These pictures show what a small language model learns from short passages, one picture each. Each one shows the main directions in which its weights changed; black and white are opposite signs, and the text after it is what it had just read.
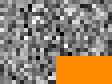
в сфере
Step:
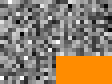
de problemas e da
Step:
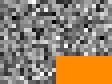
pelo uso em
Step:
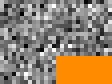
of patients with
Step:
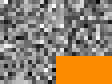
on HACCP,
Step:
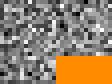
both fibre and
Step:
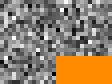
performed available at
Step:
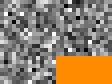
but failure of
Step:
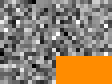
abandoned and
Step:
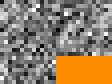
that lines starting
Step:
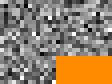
e prática que
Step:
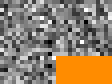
por outro lado,
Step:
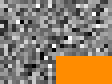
interaction with the following
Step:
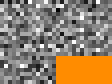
sua vez, é
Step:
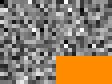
running on an
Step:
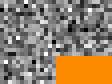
female sex
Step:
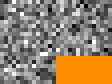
in ecosystem
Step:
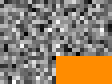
diameter and 120
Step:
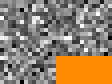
в частности,
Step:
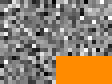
The design and implementation of
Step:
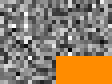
vectors and therefore
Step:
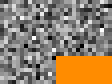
the field of countering
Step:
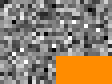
and practices that
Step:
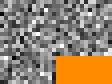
математики в
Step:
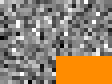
As a statistical
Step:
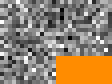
loss, is also
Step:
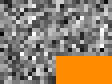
to conceptualize the information
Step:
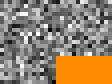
bancos son los
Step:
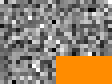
skin as a key
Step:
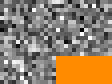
19% якуний
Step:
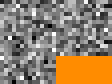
the same wording of
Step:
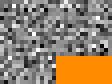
это все
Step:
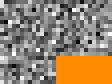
of adhesive
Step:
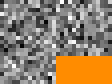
steps to address the
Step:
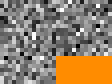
Jahon Banki
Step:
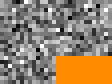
scan rate. The
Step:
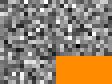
va o'sha yil
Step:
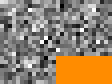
eleitas voltou
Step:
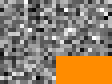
common agenda to
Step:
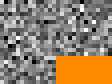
very restrictive
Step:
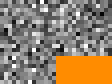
and protocols for data
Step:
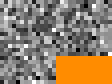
also lead to better
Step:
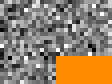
MCUs. The
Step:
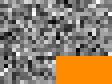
Right to consent -
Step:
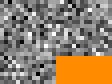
of the mall's
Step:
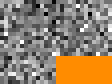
Department of
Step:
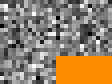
the rater agreement
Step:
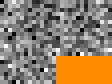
different constructions. It
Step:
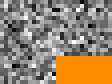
correlations with
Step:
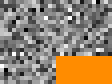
a more flexible
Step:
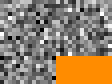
good. They have
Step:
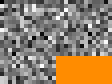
rede. Isso
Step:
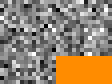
kuni xonga
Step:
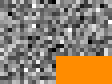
fluid particles
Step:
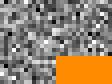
and MutS8
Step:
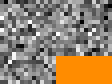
between soils can be
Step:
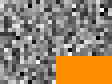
der Probe aus dem
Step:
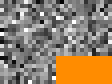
système «
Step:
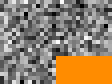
project fees Local
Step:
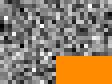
Desinformation die
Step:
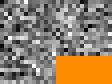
limitations make it
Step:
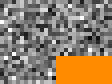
for understanding their
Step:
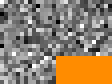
turar joy –
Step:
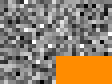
in employment and a
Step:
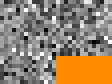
اساس در
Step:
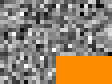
of PPAR-
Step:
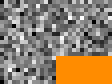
and **access**
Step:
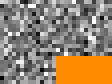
as políticas de
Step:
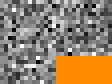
approaches may fail in
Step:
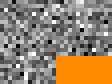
balki o'z
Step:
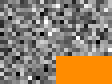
whereby changes
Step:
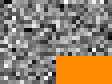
du contrôle de
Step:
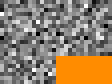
or embryo based
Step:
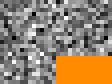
an area that requires
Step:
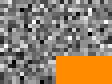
нам дають
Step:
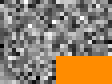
período de
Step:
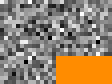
in the cell culture
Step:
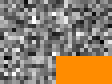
part of the spine,
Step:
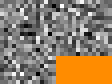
= 7) of the
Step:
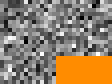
its distribution and
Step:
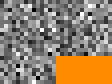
bottom chord
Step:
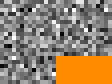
olduğu ve
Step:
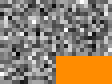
Buda fanni
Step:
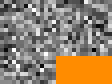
OPD and the
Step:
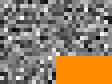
past observations are
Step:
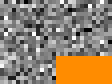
energia» Ne
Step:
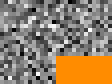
stimulus, where
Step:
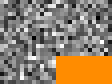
the future work,
